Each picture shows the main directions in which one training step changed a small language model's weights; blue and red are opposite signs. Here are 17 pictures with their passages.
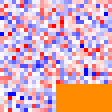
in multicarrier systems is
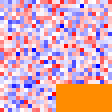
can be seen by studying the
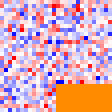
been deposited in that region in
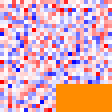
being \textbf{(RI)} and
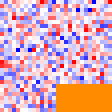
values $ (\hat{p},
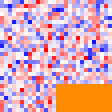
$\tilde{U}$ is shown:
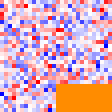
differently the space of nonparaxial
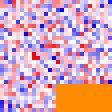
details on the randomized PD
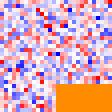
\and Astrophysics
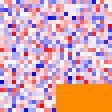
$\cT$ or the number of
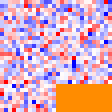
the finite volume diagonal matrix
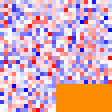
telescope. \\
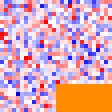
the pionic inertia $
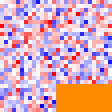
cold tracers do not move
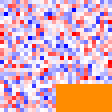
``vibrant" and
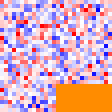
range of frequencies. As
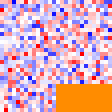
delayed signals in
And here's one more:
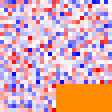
in the Friedmann equation
